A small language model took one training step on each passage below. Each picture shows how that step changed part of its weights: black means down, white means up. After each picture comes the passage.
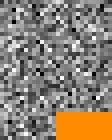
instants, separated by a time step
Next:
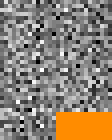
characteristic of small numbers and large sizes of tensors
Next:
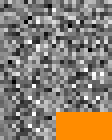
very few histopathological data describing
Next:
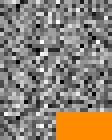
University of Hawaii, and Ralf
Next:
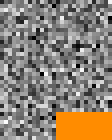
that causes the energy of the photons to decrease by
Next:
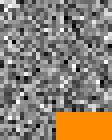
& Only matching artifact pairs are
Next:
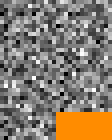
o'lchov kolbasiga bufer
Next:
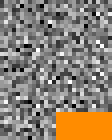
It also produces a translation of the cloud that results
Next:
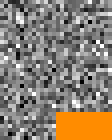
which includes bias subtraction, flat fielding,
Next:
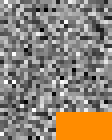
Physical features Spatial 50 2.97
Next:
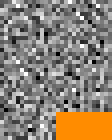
should be close to our results. This means that we
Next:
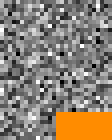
intervention may be negligible in one pipeline but
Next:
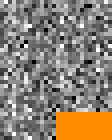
судебной процедуры, при
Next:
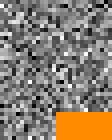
jigarrang, *каурый*
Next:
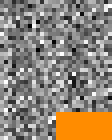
identified age, education level, family size, distance from
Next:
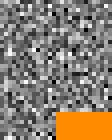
people's actions become meaningful to them within a
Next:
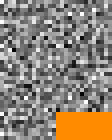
learning classifier. \subsubsection{Finding the
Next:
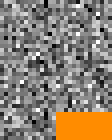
of non-renewable phosphate resources
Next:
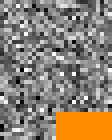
and we assume that any pure strategy can exploit another
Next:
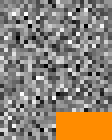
$A_b$. Details of the estimate
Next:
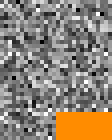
sociolinguistic, technological, and institutional
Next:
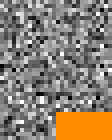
stiffness matrix B coupling bending and
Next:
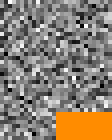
Jiménez-Moreno N,
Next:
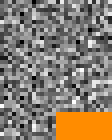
result, the Supreme Court
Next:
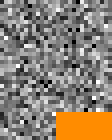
$\langle i,j \rangle$ denotes the
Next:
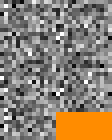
nacional. A questão política foi uma
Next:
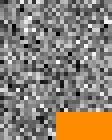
presentes en estas zonas.
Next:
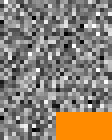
work is to omit the terms traditionally
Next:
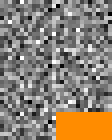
haqida bir necha manbani
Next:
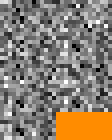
Rolli o'yinlarini tashkil etish va
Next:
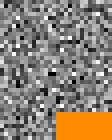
and computerized tomography scan lung classification
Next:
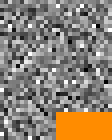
Antonio. (2016). *Formación
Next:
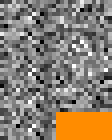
the importance of controlling pathogens in food.
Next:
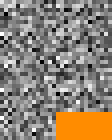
notion of a \emph{trusted
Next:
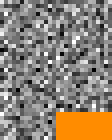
освітньої діяльності
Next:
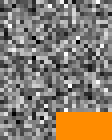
Uchinchidan, qulay
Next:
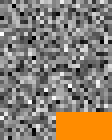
roles" (Schlossberg et.
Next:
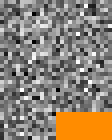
self enhancing process which ends up in a
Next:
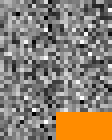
of thousands of animals during
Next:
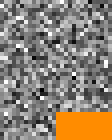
books, journals and articles as well
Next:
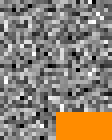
management system is its drainage system.
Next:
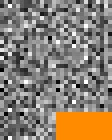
bo‘linadi. An’anaviy
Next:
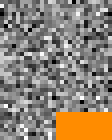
of PSL (2, Z)-orbits of
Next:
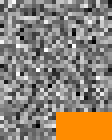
{\bf k}, \mu^2)$, in addition
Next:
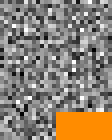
find the good ($s^*$) parameter automatically
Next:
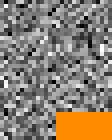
with the Developed System Using ISO 25010
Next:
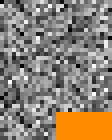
mais racional da, e para, o grupo
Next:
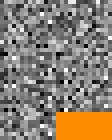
xo'jalik yuritish
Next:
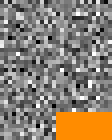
You are the very field of spiritual practice for
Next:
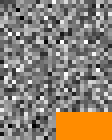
over CFD-based approaches. To restrain the
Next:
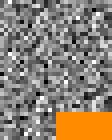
: 1 (Fig. 1 and Supplementary Figure
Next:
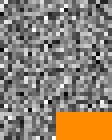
after a fill up to the maximum design height,
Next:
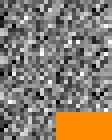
من ناحية
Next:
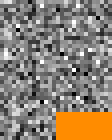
mentioned in (b), this can be shown by our
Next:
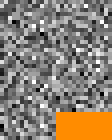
of a person's maximum strength efforts due to developed
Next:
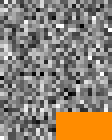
order were assigned to nearly correct and zero to
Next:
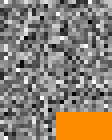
the variation of T$_c$ with $\langle
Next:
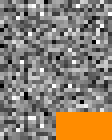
signals have been widely used in the area of
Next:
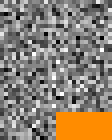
of judgements per query is around 20.
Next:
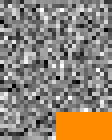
at least~10$^\circ$ away from the
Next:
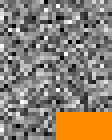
NFDI4Cat, MaRDI
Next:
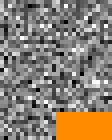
13. Это предполагает, что
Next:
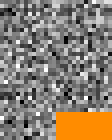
various retinal diseases. We report the
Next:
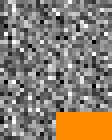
impact neither on *adaptive* nor on
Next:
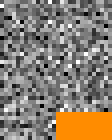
és az egyenlőség
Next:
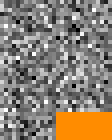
dots are empirical return periods, whereas the dashed
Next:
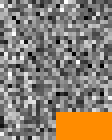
leeward sides of reef balls than
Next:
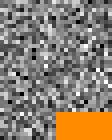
which agree well with the Chandra results.
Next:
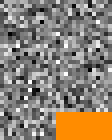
layer in organic and hybrid solar cells},
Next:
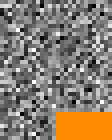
low computational complexity in hardware. Note that inverters
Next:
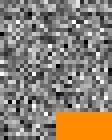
projektov, ki so odporni
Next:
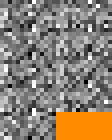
внаслідок відмови у
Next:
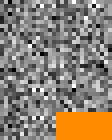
as the basis for extension program proposal- making.
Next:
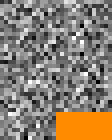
the s.p. proton states. In
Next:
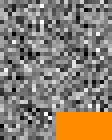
інтеграції сталого розвитку
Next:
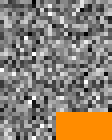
the axis is constant. The motion of low energy
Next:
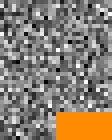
Access in Deutschland”, dass Open
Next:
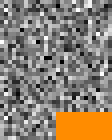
and $B_{\parallel}$ are shown in Figure
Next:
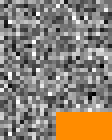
qualified manpower, political instability, lack
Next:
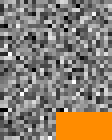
aholi oqimi ortib
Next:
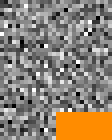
to increase EL efficiency by optimizing the device
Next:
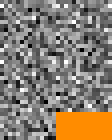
Den Haag bij, voor de
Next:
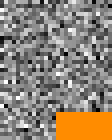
seniority of 9.90 ±
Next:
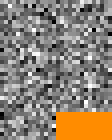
the concept of emergence away from the phenomenon of
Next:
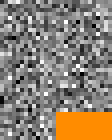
distributional effects. Conclusion In this critical review of
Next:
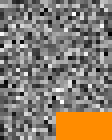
Denn am Schwierigsten
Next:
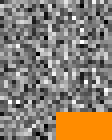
formalism of a theory. In quantum mechanics,
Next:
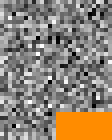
serious problem because seasonal rainfall
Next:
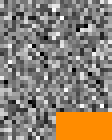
los fotógrafos. John
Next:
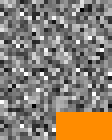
the effective theory depends on the low-energy manifold
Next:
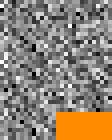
règles d'organisation et de
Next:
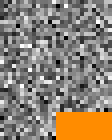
fluid was examined both pathologically and
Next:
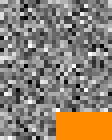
virialises at $z=0$).
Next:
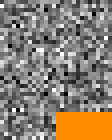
5 working together to produce a spectrum sensing cognitive
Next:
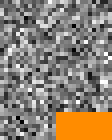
These PECs are calculated based on representative
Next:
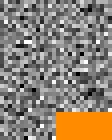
in the context of the most general form of the effective
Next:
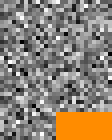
Weyl vector \cite{CFT-book}.
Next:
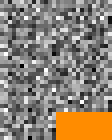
actions. Suppose the risk assessment results show that the
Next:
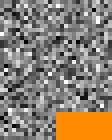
katta hissa qo‘shib,
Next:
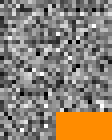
LSPU named after P.P.
